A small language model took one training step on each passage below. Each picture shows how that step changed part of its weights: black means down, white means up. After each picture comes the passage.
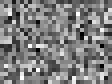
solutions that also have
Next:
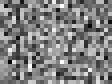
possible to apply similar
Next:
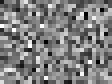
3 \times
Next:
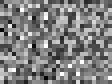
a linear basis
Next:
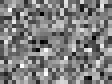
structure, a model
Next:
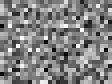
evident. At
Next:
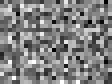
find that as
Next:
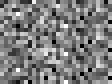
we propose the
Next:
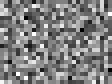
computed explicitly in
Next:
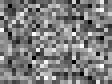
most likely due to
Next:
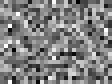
and proved the following
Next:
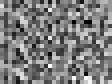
exactly what is
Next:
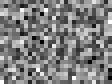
are obtained by
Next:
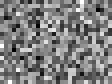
this approach operates
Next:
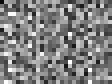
\ell &
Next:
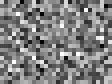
approach must be developed
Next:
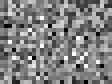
category ${\mathcal
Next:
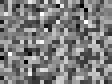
$H'$ forms
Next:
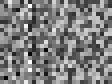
the total number of
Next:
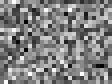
stellar parameters of M
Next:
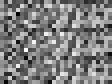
subgroup element so if
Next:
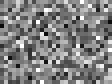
were also found.
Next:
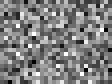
orange color)
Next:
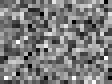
are included, the
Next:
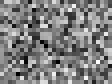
the LEP result
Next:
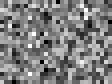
T)$, and every
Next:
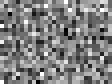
service by
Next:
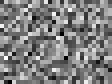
in the Particle
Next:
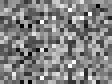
describe the limit
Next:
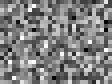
need a method that
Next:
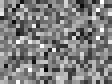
Newton's second
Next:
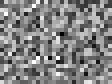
as in Lemma
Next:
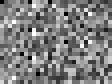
next decade
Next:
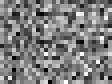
detection approaches. This
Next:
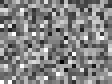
of buses in
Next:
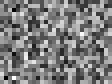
the fact that the
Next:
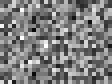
for a measurement
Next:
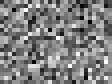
in the previous section
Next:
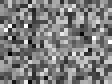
the diverse
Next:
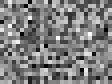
and the subscript
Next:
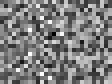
to support the
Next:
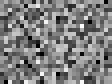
slightly modified, in
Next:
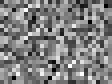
in the previous lemma
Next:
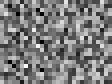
planes shown in
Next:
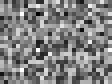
be sufficient.
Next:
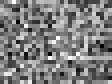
factor 0 if
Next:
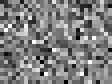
new mitigation
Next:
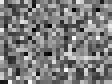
large enough integer
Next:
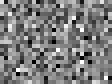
resistivity and specific
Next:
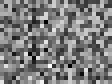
the eigenvalues of
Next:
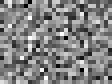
and S.
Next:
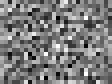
Using the pattern
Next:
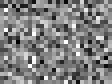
previously [2].
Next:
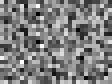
sufficient conditions for
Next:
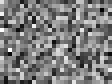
relevant Poisson brackets involving
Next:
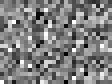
instead. As is
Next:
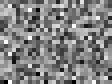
as defined immediately prior
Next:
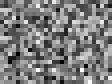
to say, for
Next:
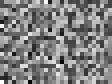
in the spectrum of
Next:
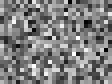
but additionally
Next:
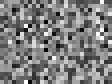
the laboratory characterization
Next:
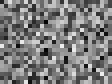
the center vertex,
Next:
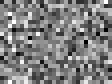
(but not
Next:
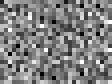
\nodata &
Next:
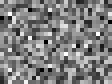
coupling. We assume
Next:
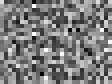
want to classify
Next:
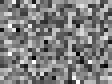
= {\langle
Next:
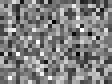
creation to
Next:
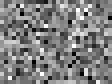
\] Using the product
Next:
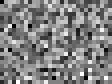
the tilt
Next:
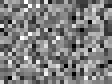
in a particular time
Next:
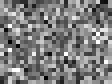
holds trivially
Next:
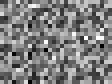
the thresholds on
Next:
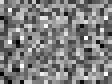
empirical distance distributions,
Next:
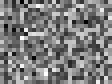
still lead to a
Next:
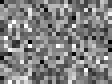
(to appear).
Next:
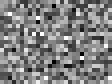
.. controls
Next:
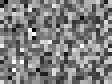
we need for
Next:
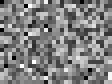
in $r$
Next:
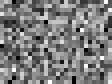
those singularities satisfy the
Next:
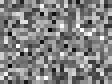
has been found in
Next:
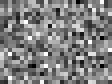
favored over
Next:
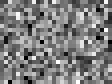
is Computer Science
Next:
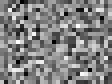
same result would be
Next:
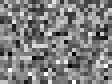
the books
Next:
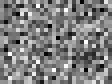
at points other than
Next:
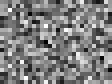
specified model and
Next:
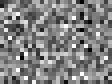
following, we will
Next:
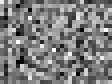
unitary particle's
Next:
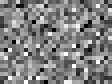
open circle. The
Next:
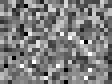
radius $r$
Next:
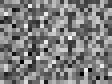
the solution of the
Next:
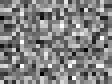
study of phase behaviors
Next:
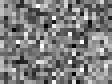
singularity with its natural
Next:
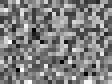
of only nucleons
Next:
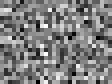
proof of this
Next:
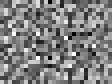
than in the case
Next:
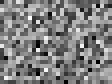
A. Einstein,
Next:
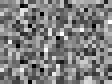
are injected into
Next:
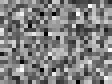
Section are written in
